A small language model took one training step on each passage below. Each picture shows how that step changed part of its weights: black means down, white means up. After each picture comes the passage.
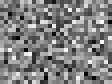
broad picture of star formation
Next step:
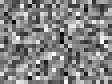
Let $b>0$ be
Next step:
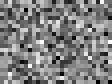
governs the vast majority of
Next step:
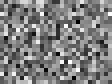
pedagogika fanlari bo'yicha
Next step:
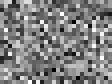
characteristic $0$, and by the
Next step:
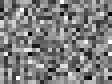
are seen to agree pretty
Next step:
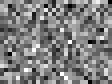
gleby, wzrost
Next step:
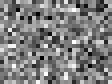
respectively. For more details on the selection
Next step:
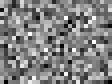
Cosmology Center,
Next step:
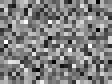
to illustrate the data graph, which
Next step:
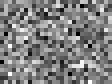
into consideration. A selected example of
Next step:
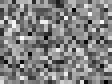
used in the present study, is
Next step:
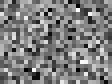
composition process. It does not test all
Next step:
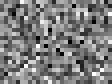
técnicas, propias de las
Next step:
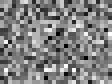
within the range of the statement, we
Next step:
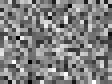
treated in actual calculations using
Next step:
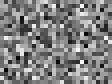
ключевых проблем.
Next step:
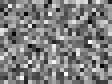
su cueva. Por el mar
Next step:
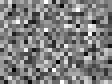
y analizar los datos para
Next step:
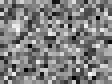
ressources en eau, si les
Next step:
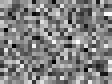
Fig.8b), which could
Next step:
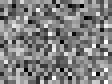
a été favorisé par
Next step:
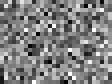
difficile de rendre compte
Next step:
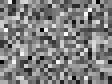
on $L\rho_s$
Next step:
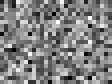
and study the kernel spaces in
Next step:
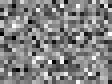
a line segment connects two interval
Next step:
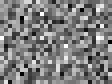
xizmat tarzida zarur
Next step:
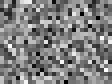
cluster based storage server can
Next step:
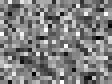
magnitudes brighter. This
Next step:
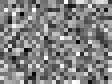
gehabt. Der
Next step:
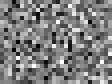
We know that the infection process is
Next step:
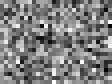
identified as attack nodes (in red).
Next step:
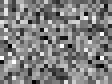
for any $E\in
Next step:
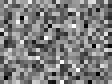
bilan inson resurslariga
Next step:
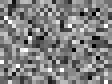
want to identify the closest
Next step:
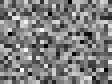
under the name of central tiles
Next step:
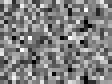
assumption in this interpretation that the states
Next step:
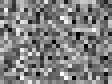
for his detailed comments and suggestions
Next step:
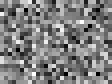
prior to the hydrodynamical
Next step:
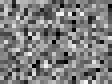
as other ``Commensurate
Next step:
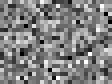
ve Teknoloji
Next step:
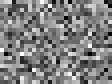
vice versa. Considering the
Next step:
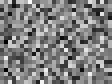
arises because increasing $C$ changes
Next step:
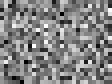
the uniform $2$--partition is
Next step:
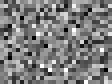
збір відео і
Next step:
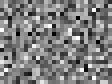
This should be the final Lagrangian density
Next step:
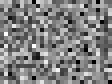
respective terms (that enter the
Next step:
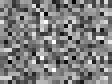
Sehr verehrte
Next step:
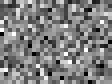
set $A\oplus B:=
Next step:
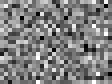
rivojlantirish soliq nizolarini
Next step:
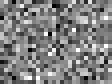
\end{lemma} \proof It
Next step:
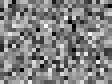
the control $\eps(t)$ which
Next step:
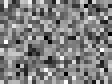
fixed at a density between $
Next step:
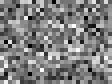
comptable a pour objet
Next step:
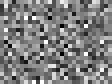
constant $C_p$ such that
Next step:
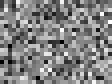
and $c_2$ are the
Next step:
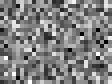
exploit that, if~$H$
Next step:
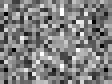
$$ for some integer $j$ and
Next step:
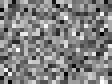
the activation function, and the
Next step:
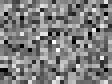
\] This is a well-defined
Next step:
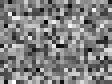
a giant value of
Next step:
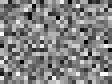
\ref{L4} and
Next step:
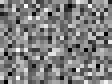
spot} We now evaluate the momentum
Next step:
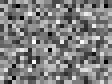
het aanzeggen van
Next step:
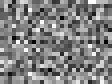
that if the eigenvalues of the mass matrix
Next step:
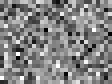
de conclusão de curso,
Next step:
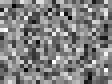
con presencia de dolor y
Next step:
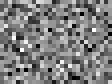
de condiciones iniciales
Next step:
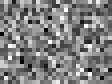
similar dynamical masses. This is important as
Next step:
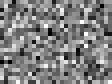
the porch where we are told
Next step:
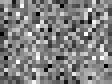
theorems, we need some
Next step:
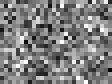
lines and shaded areas indicate the
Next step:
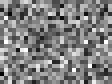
average for each element $d \in
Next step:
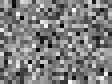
item descriptions from the training set
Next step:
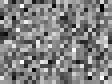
\section{Introduction} It is
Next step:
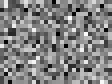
time, we notice that the
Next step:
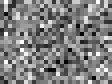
$x_j$ and
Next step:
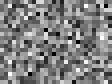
del grupo de enfermedad
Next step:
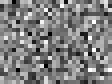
general. Indeed, take a line bundle
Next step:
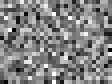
`QGP threshold melting +
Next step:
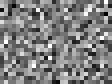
Shovqin paydo
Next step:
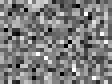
ecossistema industrial
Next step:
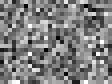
about the choices of just one coordinate
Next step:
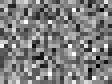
tomonlaridan qutulish
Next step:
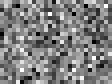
quadrangle is balanced; if
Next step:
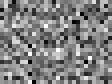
the following ASP rule:
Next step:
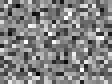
Osman Hamdi,
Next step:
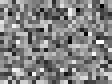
using Lemma \ref{l: diagram
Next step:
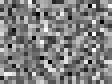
Coulomb UMR
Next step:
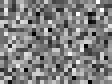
for a given additive character
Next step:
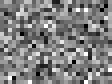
denoted by the dashed curve. We will
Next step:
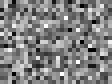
the influence of damped waves derived
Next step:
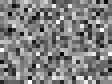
hooks and used during
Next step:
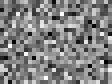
this object, a similar procedure was
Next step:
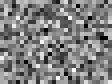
as described in section 5.1,
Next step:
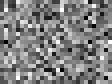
and $x = 0$. When the
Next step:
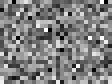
overlap between the wave functions in order
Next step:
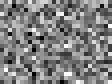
etadi. Biz bilgan
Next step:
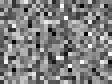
acceptance model has blocked the
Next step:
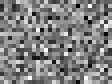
we used the \emph{R}
